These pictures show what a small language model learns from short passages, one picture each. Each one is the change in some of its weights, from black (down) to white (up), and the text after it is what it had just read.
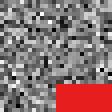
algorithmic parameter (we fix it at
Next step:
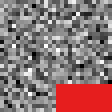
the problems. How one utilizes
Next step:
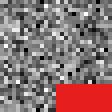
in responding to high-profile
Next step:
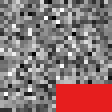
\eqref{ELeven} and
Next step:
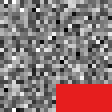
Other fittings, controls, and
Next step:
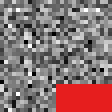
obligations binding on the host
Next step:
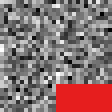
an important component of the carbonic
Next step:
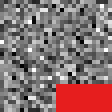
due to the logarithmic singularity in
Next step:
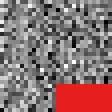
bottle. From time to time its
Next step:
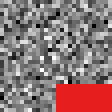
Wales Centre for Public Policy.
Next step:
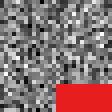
by attaching to $\Sigma$
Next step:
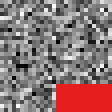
address the problem. This paper reviews
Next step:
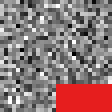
graphic image of registries, but
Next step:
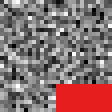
to be transported is continuously distributed and
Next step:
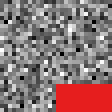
apply to other phase-field models. We
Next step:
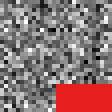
tolerance, and empathy.
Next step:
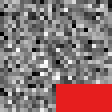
multiple fixed points plays a role in realizing
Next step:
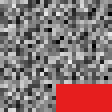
Department of Medicine of Allied
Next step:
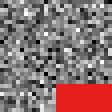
advocates regarding the impact of demographic
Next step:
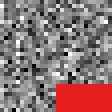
infection resulted in the most significant
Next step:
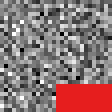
current, Modulation, Proportional
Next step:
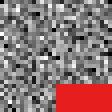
physical violence confirming that the images don't
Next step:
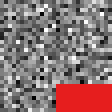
is disjoint from $G'$, because otherwise
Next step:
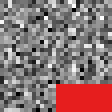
mobile payment systems, because it's
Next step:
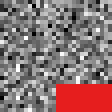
Variable: Maintenance Participation
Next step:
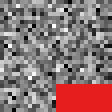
for particular equations could be much more efficient than
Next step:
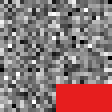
3 orbit, the fiber is not
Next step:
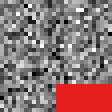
ecosystem processes and services (Hölker
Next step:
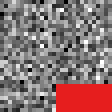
orthogonal matrix diagonalizing $C$, then
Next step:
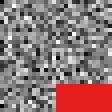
address space than is physically implemented in the
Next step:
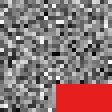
RVD's rated primary voltage and
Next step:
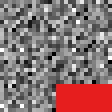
represents between 10 to 20 % of the total
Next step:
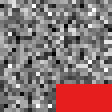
at time $\ge k$ is the same
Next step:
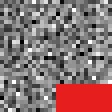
a Banach lattice of functions on a
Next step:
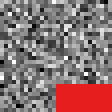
of our smoothness test in realistic usage
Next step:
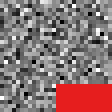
Differences Among Disciplines
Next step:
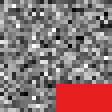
in general the integrability of the induced almost
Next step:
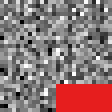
emotional expressions. After listening to
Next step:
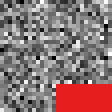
of 85 persons described three
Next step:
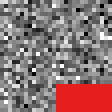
well-being of their families. The
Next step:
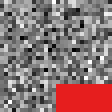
specified process is repeated. The sample sequence
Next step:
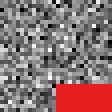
a binomial in $S$. By
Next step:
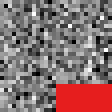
concept to some of the regular and
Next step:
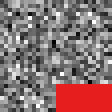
By the continuity and monotonicity of \(
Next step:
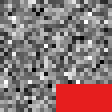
and the unavailability of the structure
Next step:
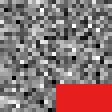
the morphological classification of our AGN
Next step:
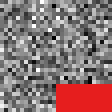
example, a red pixel in the
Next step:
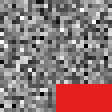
Distribution of Serum
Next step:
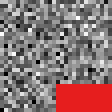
effectiveness (%) ε Share of Energy
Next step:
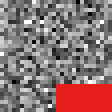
learning any new words and grammatical
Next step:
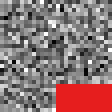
have had a positive effect on their business by
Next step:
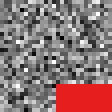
research is concerned with ILQ optimal
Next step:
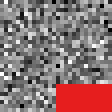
Conclusion The genomic resources generated in
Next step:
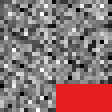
exponential approximation by the inverse Laplace transform
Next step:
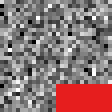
space.\footnote{It should perhaps
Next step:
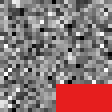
the main contribution in this paper is to
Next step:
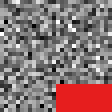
In this section we introduce some notation and recall
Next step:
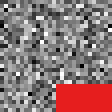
out of distribution performance. Scientists
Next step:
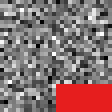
of the point $P_{t}$ via
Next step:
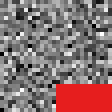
to assess the purity of edible
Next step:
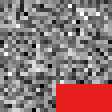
{\hangindent = \biblabelwidth
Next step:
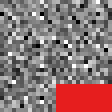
measured with various amounts of solid matter present
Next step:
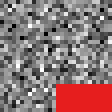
associated characteristics. The evolution and development of entrepreneurship
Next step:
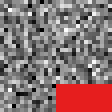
evident at the steering wheel compared
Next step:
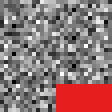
хотя бы
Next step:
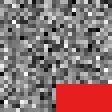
migration. The dummy variable has a
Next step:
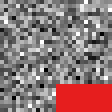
produces long exact sequences in each variable out
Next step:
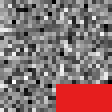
each side and at the top of the
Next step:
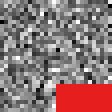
audit determined is required. - * Ensure
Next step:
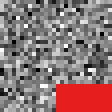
includes several periodic remains spread over 3.5
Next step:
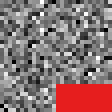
of information to sensitize and create
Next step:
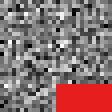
waste also damages the environment
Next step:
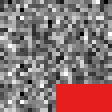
\maketitle \section{Introduction} This note
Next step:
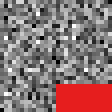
satisfies the gradient Ricci soliton
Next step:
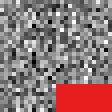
conspicuous brand designs,
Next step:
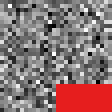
which the LS would originate.
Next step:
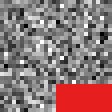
this need. It is composed with the
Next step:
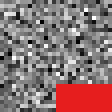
is decreasing in $t$ and
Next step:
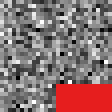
\mid a_0 , \dots
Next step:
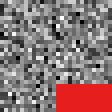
checker cell A self-testing
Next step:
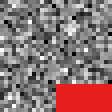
different geometries. Supplementary
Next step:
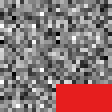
of the fault near Palu.
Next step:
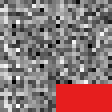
barrier to preventive care?
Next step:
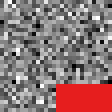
restricts the ability to draw causal
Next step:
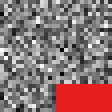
that retains a geometric appeal. We
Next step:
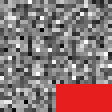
true that $\gamma_{\varphi_j}
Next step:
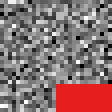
the builder. The EV takes a
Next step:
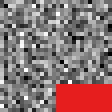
study the professional and legal definition of the term
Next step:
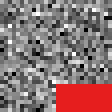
seepage from unlined canals
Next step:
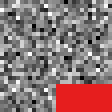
Immunization (20%,
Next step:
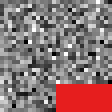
firm i over the period t 4.
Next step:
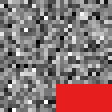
content and its methodological support; - increased
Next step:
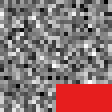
your risk of problems is another goal of
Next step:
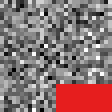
be cut off and its T2# can
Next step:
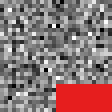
leads to a stronger price reaction. Since
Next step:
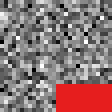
draft publications on the first and second
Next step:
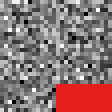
start saying the word, then
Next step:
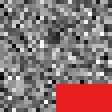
and it leaves $X$ invariant: let
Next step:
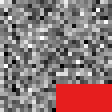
this case and we'll use only
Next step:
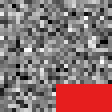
subsets and the $r$-extended
